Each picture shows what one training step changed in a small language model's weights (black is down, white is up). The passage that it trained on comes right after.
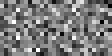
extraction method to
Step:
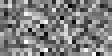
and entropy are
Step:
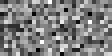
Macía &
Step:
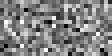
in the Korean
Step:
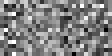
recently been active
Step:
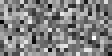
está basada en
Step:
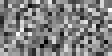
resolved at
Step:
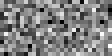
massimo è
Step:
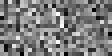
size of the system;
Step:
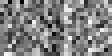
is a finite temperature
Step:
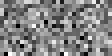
one. Thus, the
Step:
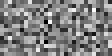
seem at first
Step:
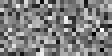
as a parameter of the
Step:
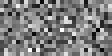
as a strong coupling constant
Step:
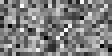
of charmed
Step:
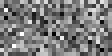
the following system of equations
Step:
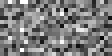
cases, we can
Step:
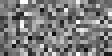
variance, we
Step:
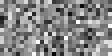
charge. As we
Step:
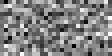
Materiales y
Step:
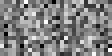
strategy has not
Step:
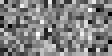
of soliton
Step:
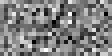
very complicated
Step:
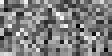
symmetric shape of
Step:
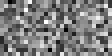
decays and
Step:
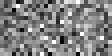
correspond to the different
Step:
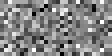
من طرف
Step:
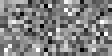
könnte das
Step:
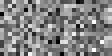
de conduite
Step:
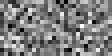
procurem o
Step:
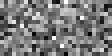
on modern approaches
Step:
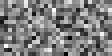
that our rms
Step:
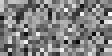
couple all the
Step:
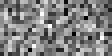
vivos entre si
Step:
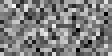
que brindan
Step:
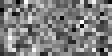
is entirely
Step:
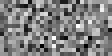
temprano es
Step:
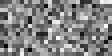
Por otro
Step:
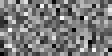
belongs to one
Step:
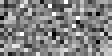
class of the 3D
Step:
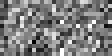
structures, frequency regulation
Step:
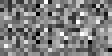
we can consider the current
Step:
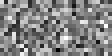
which is located
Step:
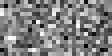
conductivity is
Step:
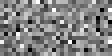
Ukraine during the
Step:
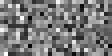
rutinine ve
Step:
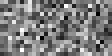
web search based
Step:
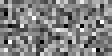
and 5~K
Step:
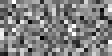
published the
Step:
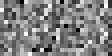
of Monarda
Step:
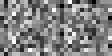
investigations are
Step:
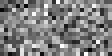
and equilibrated
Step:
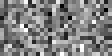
correlations from two independent
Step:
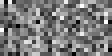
ordinary quantum
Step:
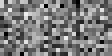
will not find his
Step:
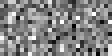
this study. T
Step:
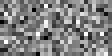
conceitos de
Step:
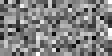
of the processes of
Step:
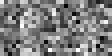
along with other relevant
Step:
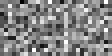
Total &
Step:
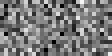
high performance model.
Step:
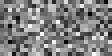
in the interval of
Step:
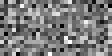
of human work may also
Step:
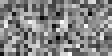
de SEC.
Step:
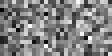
indicate that the energy
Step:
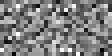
add the errors
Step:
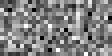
o paciente
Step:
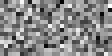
industrial y
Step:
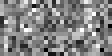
matrix. So,
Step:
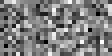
suggests that there
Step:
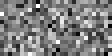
in performance art.
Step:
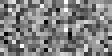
the complex networks is defined
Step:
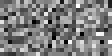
of the coma where
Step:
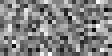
Под нашим
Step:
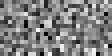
que se suele
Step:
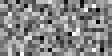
Аг билан
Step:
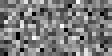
Disorder), serangan
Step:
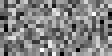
three experiments. For
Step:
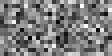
detects that a local
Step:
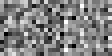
excitation energy smaller
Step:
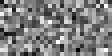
upstream to
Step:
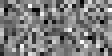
repulsive interactions
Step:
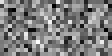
\rightarrow gi}
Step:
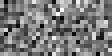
power and diameter
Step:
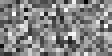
are initiated by
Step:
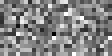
oscillations of
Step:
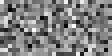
en R&D.
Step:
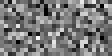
worst at long
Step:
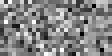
& Prof.
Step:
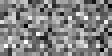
our modified
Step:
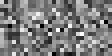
and learning in general
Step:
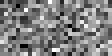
for the fuel,
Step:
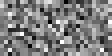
у науковий
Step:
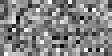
the elastic data
